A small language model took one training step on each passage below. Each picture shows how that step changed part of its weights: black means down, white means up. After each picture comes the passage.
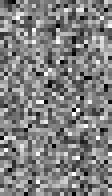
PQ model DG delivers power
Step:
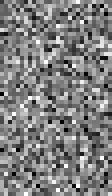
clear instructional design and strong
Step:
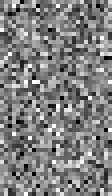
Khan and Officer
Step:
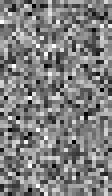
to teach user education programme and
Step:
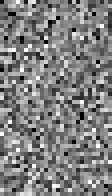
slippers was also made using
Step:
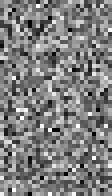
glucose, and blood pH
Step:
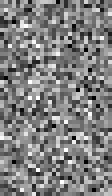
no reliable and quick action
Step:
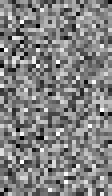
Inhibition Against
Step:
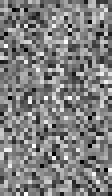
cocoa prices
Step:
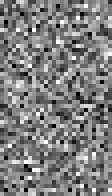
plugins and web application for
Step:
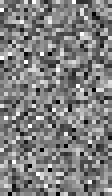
vastly simplified,
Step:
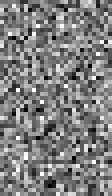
of the article/paper
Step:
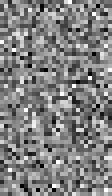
pojavu i stepen
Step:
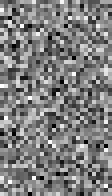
training on internet resources' use,
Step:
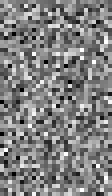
must net a strict financial
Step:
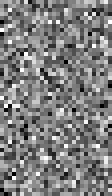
monitoring the request processes in
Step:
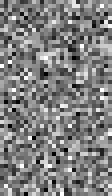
very important role for endometrium,
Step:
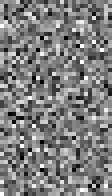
data analysis Deliverable owner
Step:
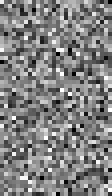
evaluating the longitudinal association
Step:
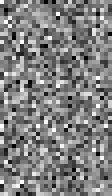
However, the COG alignment
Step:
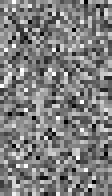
never been fully transposed and
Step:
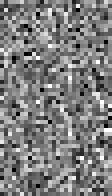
rectus abdominus
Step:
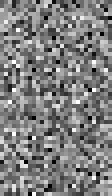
means, images. In addition,
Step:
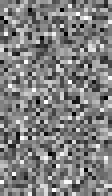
also situated long enough in the
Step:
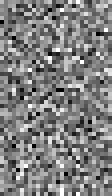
is multi-directional and also
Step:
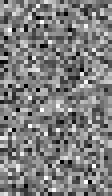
flexible learning conditions. Taking
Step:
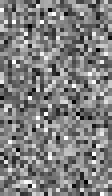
a reduction of the uncertainties
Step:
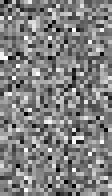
film boiling around vertical
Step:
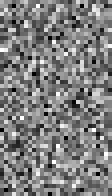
of a lichen covered area
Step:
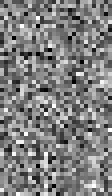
Smoking No 130
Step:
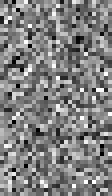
each x from left to right
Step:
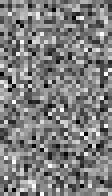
address, phone number, and any
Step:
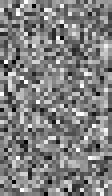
interactions. On the other hand,
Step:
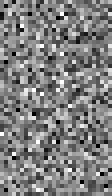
SK. 2013 Mechanisms
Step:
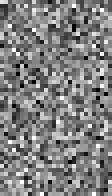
Location of victim;
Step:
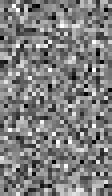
2. Multicam 2
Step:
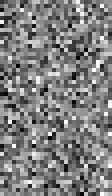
one of the fastest growing
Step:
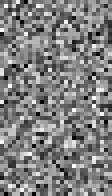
cycle of the 18-ply
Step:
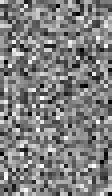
economic independence; accountability of
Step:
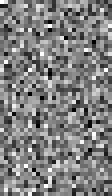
bringing 82 experts and other
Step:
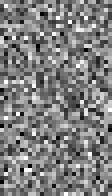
father. The participants' profile does
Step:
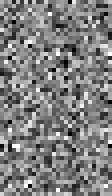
from the very efficient mass
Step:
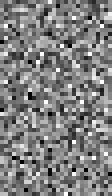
Fig. 5. Microstructure
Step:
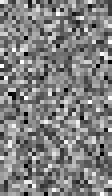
speed. Compared to the
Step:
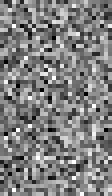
objectives, 1. To extract
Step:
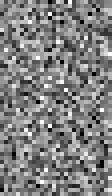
inspected through necked
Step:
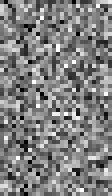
content. RESULTS
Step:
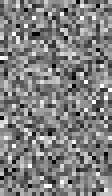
large genetic distances may result in
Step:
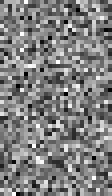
certain paragraphs of the
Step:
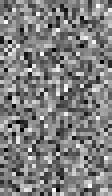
to diversified agriculture
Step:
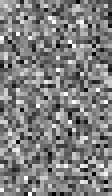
received at each BS are sent
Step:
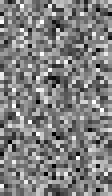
a QPSK-modulated
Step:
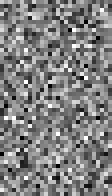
one or more ALMA papers
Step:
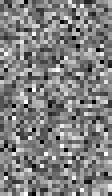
to hydroxide sols.
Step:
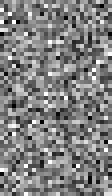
choice of words,
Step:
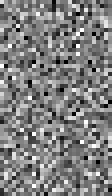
infection, particularly in patients with a
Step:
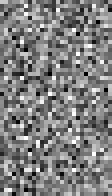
a unique identity and can be
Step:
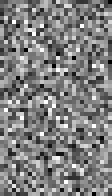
follow ups it was found that 111
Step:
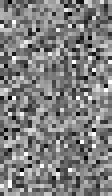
is based on the concept of a
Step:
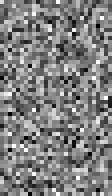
(18) shown at the top of this
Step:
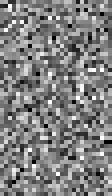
time in Kazakhstan.
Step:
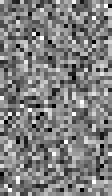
Beginning to End*
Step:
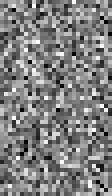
“space energy”. The
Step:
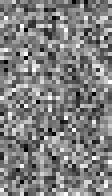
*C. albicans*
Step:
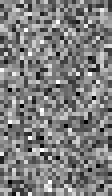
more detail (law studies,
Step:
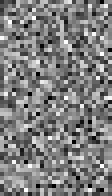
is the sum of embarkation
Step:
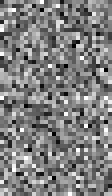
her own expertise
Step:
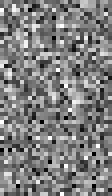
article, we show how to
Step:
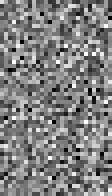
method), total ash, water
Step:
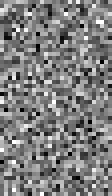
is possible to ignore the components
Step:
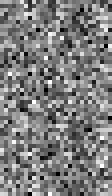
the result shown in Table 4, the
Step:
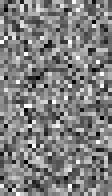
to memorize Surahs
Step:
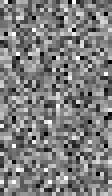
and fragmentation of different
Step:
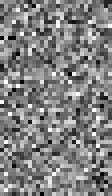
were 5:1 of age group between
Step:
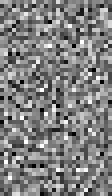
can be divided into two
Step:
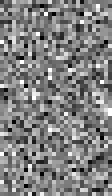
***Correspondence to:**
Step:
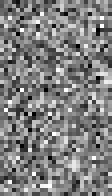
in our study 40%. But
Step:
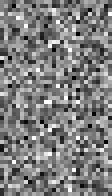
analytical calculus and CFD
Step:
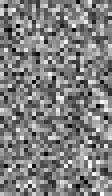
in the flowering plant family
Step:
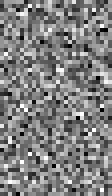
in children, remains exceptional in
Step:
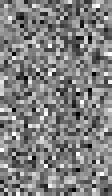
as well as conformational changes of
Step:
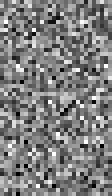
right to development have been the focus of
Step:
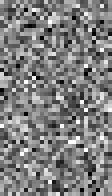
few archaeological
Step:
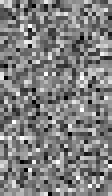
theories. Virtual reality is
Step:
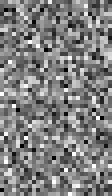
behavioural insights to support the
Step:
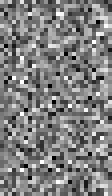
in the case of AWARD
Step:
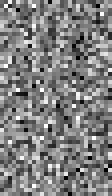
the faculty); a block
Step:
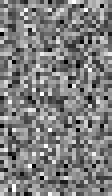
geometrically, as
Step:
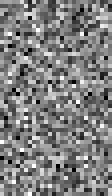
the European user community and is
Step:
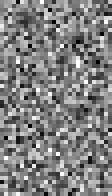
this position) - pronominal
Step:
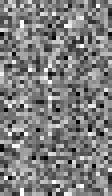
mixing marble
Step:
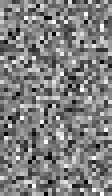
environment problem on the city.
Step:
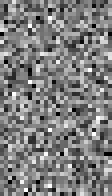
greatest indicator of successful
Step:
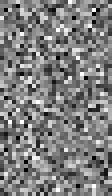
entertainment knowledge with others.
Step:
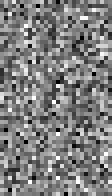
the psychological symptoms
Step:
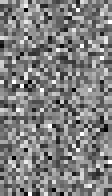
a child such things as "take
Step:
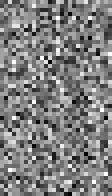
and also the impact of the federation
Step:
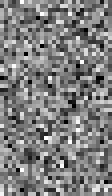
Backbone Taxonomy
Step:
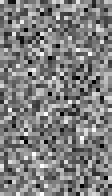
it is vital for both understanding
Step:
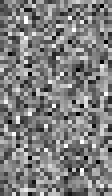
this technique gives a clear
